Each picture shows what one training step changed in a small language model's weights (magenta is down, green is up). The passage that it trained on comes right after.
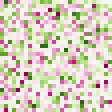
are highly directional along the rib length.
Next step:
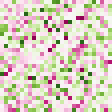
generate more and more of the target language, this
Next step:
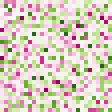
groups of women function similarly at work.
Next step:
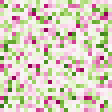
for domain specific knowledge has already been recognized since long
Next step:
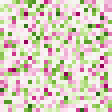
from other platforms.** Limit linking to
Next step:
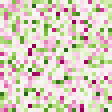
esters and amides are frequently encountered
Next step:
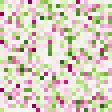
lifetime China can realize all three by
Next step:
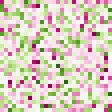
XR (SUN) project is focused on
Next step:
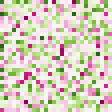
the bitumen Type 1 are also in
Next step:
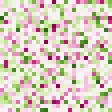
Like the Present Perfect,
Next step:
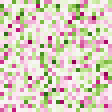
is able to reconstruct the data. To
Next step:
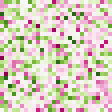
several elements such as damage to agricultural land,
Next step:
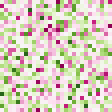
lignin; hybrid waste usage; mechanical
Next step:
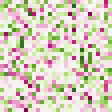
have less stable income sources, particularly if they are
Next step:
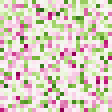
for this problem exists. Knowledge about the properties
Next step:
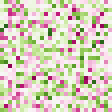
$i+1$ - Outlet temperature of
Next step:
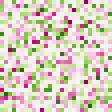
and other service features. Furthermore, the costs must
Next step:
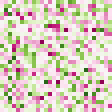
decreased randomness in the parameter search space compared to
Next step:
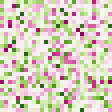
connection between power series and Dirichlet
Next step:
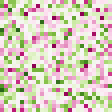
Pakistan researchers have investigated the relationship between employee commitment
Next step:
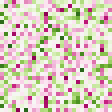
convenience, continuity, quality of education,
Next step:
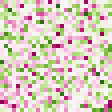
will likely translate into high regard for the related
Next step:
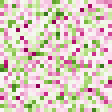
Pecaut & Mamajek
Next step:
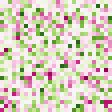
factors for success. Firstly, the analysis shows
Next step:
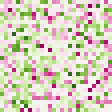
FOR 72 HR. H ₂ SO
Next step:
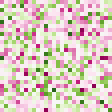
R.G.; writing—original
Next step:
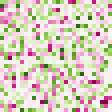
due to polluted water. Impact on
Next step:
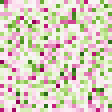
making decision can be noted from Fig. 3.
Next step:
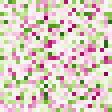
for female entrepreneurs. This same survey
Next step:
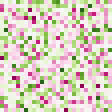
on-going work using low-temperature
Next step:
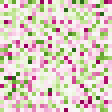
In the research process, eight elements directly related to
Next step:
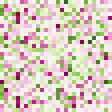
European Union's Horizon 2020 research and innovation programme
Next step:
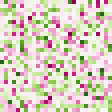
in a point cloud map that is misaligned.
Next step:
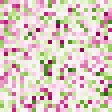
response. The disturbance of apoptosis
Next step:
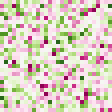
How much time do students self-report
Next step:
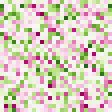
USA). The IGES model is defined by
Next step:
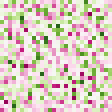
in subsequent sections of this study. Furthermore, both
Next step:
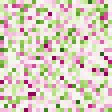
to cotton cultivars under Dera
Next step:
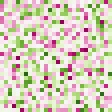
other than as provided for under this Agreement.
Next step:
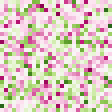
data.' ETYMOLOGY For
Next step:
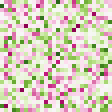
development can be: 1. Big bang
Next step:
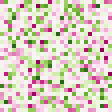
The recent WHO (2022) classification describes
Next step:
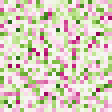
the process. Although the concept is relatively
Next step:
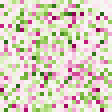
studies the processes of language learning and teaching as well
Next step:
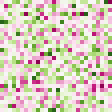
change (Wolfe and Perren 2001;
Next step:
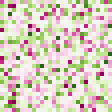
students' perception of and attitude to online teaching during
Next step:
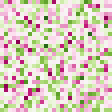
fibers. The punching shear strength obtained
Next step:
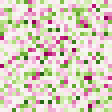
powder diffraction patterns are evaluated with the
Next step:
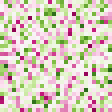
upon request, the path is detected by the source
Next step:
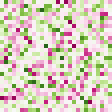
and the presence of a network of hydrogen bonds
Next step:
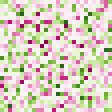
also influence the degree of stress response reflecting
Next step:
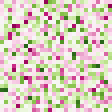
in Turkish, Arabic and Islamic science in his
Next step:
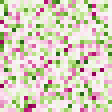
are able to differentiate between body odours
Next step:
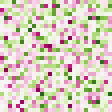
activity of the scaffolds, which we have
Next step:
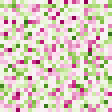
PAC meeting, we assume the following for
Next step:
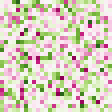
is represented by ancient Asian ideas,
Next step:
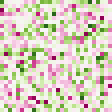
Colloidal Properties. The sols show
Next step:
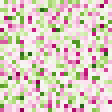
also examined by the SEM for the surface
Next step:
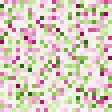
(TATAPEM) (Governance
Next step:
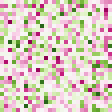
Signal Transducer and Activator
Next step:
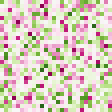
Shakespeare's plays, and the
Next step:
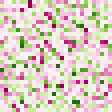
been documented to have ethnomedical value in
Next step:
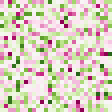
prolonged confrontation and, under
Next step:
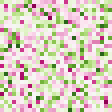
DMF and DMSO). The effect
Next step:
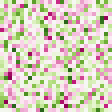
the plant extracts. Among the identified
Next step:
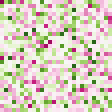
that a satisfactory interfacial bond
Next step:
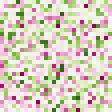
had an adverse outcome [11]. There was also
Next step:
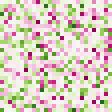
Department of Agricultural Extension Education,
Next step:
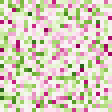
identifying candidates; cross-divisional
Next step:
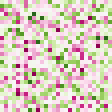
is evident and will be prioritized. Future
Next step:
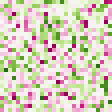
combined with an equal volume of the extract solution
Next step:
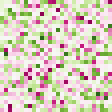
Figure 7 shows the results for these three types of
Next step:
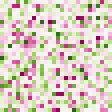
framework for comparison or verification, these are distinguished
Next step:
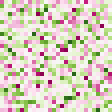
that should exploit the potential benefits [1].
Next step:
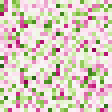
rating is completed by Sarajevo
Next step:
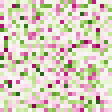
it read-only Files stored on the
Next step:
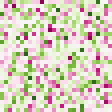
Directed Carbon Fibre Preforming
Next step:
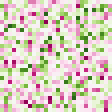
in which NS records are absent, for
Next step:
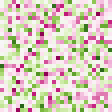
each cage; Seventy-five
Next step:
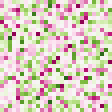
instead of everything in a directory,
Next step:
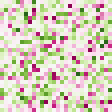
of culture – the higher the score, the
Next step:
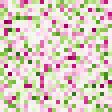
these countries, for the following reasons:
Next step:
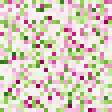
System and output auxiliary evolution for
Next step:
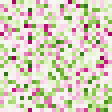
function control, insulin secretion,
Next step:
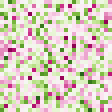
proteins. Since the proposed second-order
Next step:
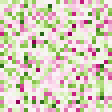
with measurement shots. For large system
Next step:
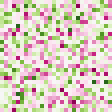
cross-section data (N) in were 5
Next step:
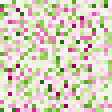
efforts would be aimed only at those with identified tax
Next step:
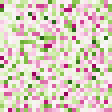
of mono-rhamnolipids
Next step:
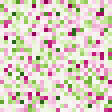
Bhutto Women University, Islamia
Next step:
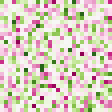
Figure 1a. Simultaneously, the
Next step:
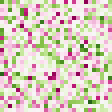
Moreover, we put the focus on the field of
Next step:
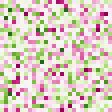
This study provides practical insights for goat
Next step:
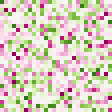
Udayana University, Bali, Indonesia.
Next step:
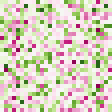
and provides online access to federated queries for
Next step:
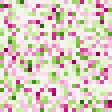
unreasonably compromise the successful
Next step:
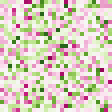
In addition, it is anticipated that this
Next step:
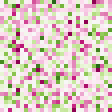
meta-cognition, motivation and behavior
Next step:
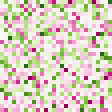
The uncertainty is related to the estimate of input
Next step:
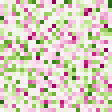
& simple glycosides Present Present
